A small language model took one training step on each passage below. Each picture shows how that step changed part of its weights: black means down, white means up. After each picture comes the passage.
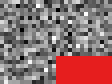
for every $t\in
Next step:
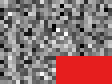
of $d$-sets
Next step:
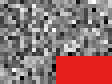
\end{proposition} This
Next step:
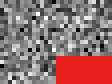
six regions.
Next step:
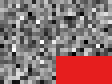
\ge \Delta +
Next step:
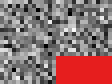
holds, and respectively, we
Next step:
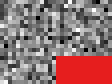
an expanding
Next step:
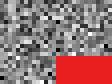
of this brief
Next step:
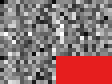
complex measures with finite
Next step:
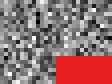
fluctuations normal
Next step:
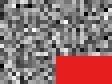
to recover this
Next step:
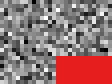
J^d$ be the
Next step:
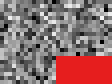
propagation of the
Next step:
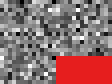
for every ${\alpha}\in
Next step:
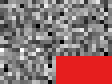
this done, because
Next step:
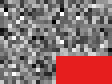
x\cdot x) =
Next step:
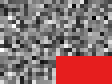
are abelian, in
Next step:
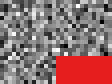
bipartite graph,
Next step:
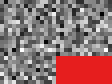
action of $G$ on
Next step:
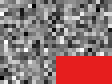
a path satisfying the
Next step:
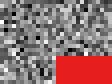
entropy. In
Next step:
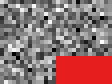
\end{equation} It
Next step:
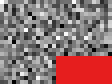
and \begin{equation*}
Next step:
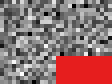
to the fact that once
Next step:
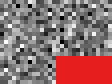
G. R., Light
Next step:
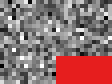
in those sections are
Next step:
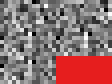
be strictly
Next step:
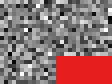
for some $s\in
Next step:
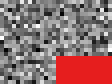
behavior of the
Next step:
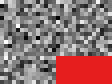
$ in $A$ and
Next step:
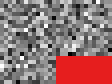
\pi$ for each
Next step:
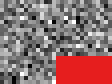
(2) is a solution
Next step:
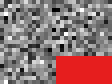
City Youth
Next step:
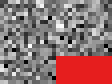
iff it has 0 and
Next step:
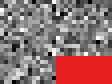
\mu(d {\mathbf
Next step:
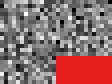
that of different classes of
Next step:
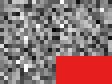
second Cheeger
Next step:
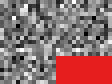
their boundaries.
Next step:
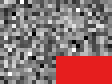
holomorphy. Hence
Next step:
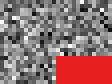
testing, and
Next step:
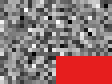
invariant, thus giving
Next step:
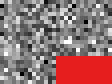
$X$, we compute
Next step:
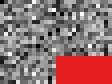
our tetrahedron
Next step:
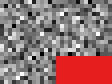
\ \ldots \Gamma(
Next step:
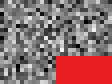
multiplication of tensor
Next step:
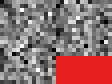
\alpha| z)$. We
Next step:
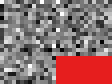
Minimal Sets of
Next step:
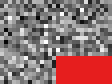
such that $\mu_0
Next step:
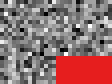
number of rhombus
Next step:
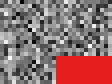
neighbors.\\ It
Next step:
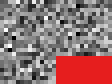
then the restriction of
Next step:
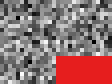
the right-hand
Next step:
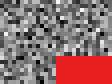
forms a module of
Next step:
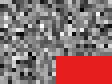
formatting as
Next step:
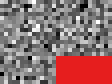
so-called De
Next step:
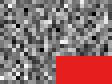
Although by now
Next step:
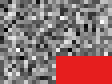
dual ideal $\mathcal
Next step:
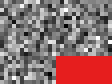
a maximal lattice
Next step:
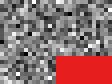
far as we know,
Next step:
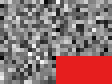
$C$. A natural
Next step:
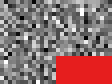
so that an unified
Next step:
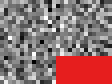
$G$ be a connected
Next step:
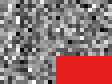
$\omega$ can be
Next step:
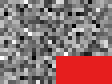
be realized as the
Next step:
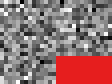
of the neighbor element
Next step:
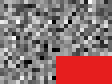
m-s}$$ where
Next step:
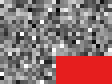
gas transport
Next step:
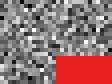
$\cY$ on which
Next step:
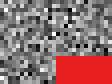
expressions and using
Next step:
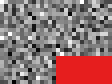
and \begin{equation}
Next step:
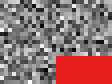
where $f(x)$
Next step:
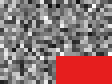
$G$ is a connected
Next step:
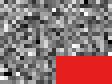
up these two facts,
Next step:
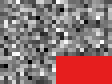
Lemma 1.1. We
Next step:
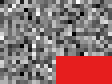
managed to show
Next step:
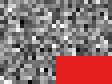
We shall call
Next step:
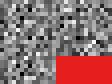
limit comparison
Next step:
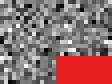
{\it E-mail
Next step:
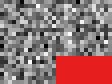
strict: any
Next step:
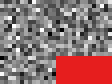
parameters is clearly
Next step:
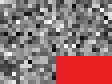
induction we may assume that
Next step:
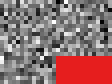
upper bounds given
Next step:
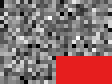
this theorem had been
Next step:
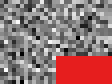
is the inclusion
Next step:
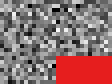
of the matching
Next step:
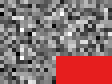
synthesized to
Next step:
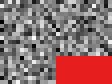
was built on
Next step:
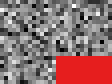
category of profinite
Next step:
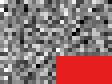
N$ and for any
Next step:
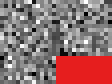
u \in \com
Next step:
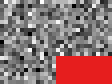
for all $u$ with
